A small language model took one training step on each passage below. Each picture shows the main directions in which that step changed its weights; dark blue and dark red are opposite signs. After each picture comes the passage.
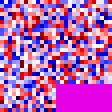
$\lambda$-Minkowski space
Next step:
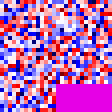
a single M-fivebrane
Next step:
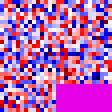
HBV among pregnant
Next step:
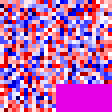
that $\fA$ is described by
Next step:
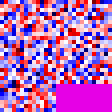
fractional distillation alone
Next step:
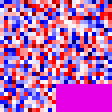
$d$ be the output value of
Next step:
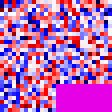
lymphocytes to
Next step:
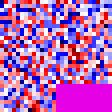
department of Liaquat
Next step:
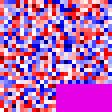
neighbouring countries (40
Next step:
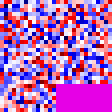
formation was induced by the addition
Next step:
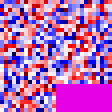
support and $\mu$ value are large
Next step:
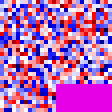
an area square of
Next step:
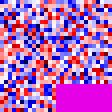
WHO Emergency
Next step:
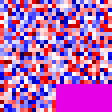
M. Woronowicz for
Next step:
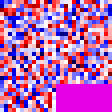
of this theory is calculated in two and
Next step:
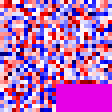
or double layer
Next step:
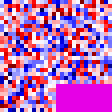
of spectral separation in ring
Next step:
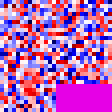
numerical values of the mixing
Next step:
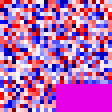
on the risk analysis of
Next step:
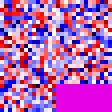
showed higher membrane
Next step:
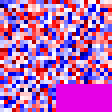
"cobotics" become
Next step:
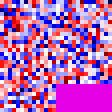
was used to estimate the domain
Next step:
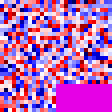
utility of the model in
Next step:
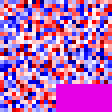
answer. But in
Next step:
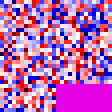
closely related. The most significant feature
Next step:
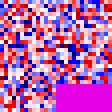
unconventional nature of
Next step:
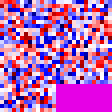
nm are explored by
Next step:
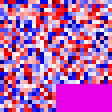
a Strain Energy
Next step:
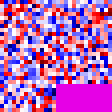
user currently used so far.
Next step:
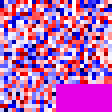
of positive integers that arise in various
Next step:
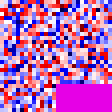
learning techniques such as
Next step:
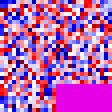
the full trial description and
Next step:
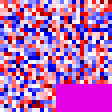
other hand, sums up the ratios
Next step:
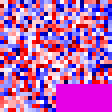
component involved in the locked
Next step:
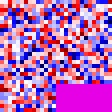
Scientifically, the models should
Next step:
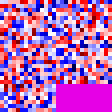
to transitions that occur
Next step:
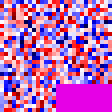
achieve statistical
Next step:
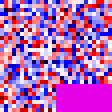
world of fine and performing
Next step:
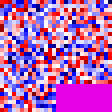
a company grow normally through
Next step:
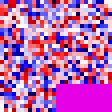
constitute great convenience.
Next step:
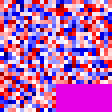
the vacuum chambers
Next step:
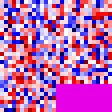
are emerging as valuable
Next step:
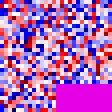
a worldwide distribution, which is
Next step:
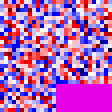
is substantial evidence that
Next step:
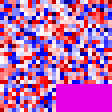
This graph-rewrite
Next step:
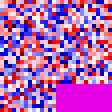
Special Issue further
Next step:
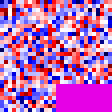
of Chemistry repository
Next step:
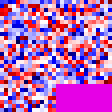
therefore, formal institutional
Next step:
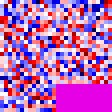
ETIS if not listed
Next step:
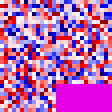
to produce a Test Set of
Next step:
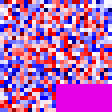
(segmentectomy or
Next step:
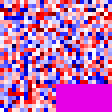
will be detected in advanced
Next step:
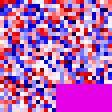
the general education effort to
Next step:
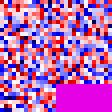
As a result, CCC and
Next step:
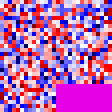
values of $\epsilon$. We see that the
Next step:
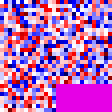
We hypothesized that
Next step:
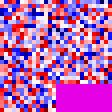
PR's crucial role in
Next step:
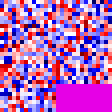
expert suggested for the
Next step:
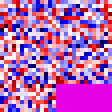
C_3 . Example:
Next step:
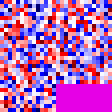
FAI at three levels are
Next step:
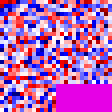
the network is high, reaching a
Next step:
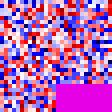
means that $j^*$
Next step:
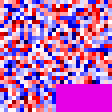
these separate studies and different
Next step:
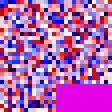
the present work, we aim to
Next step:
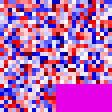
play in the achievement
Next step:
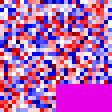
treatment. Those at
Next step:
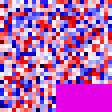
analyzed (and estimated) for
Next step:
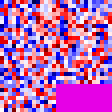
significant because $\Gamma \approx
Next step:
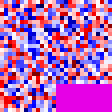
at arbitrary position and
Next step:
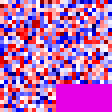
field capacity. The results show that
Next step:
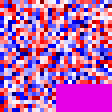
a handshake on the edge
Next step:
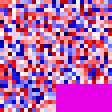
taken as the parallel for
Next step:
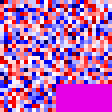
success. This project presented has
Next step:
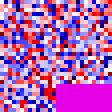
literary works. It also
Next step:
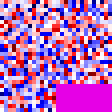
assistance in the work with the
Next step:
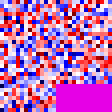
reference scenario does not
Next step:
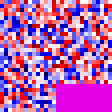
increase in the size of the relevant
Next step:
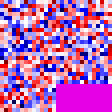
$\Lambda$ corresponds to the
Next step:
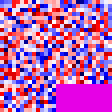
speed. Then full
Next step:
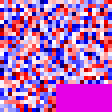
therapy: $$R =
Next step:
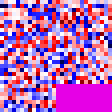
doped silicon
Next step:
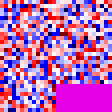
Square Error
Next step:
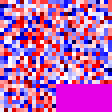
that the curves are sifted to
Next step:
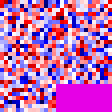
``dilute yet large''
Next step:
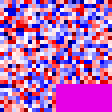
for understanding the clinical
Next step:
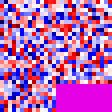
a Projectile, and
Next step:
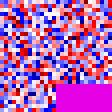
filter papers are made on small
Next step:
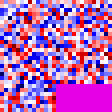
factors associated with the projection
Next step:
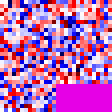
Plan - describes the data management
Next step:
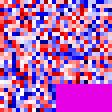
in a 17% improvement in
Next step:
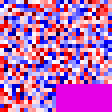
$n$ degrees of
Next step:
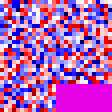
European copyright.
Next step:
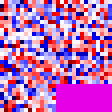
benefits of recommended
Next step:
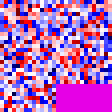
illness onset evidenced
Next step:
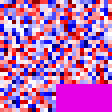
&=& \left\langle L_4
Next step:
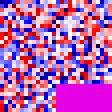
quality of the deliverable
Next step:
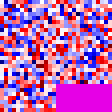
with a well-acknowledged
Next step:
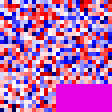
elements that have characterized the
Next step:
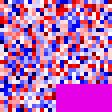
the following inequality for the
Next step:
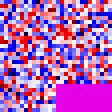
corona) surface density as a
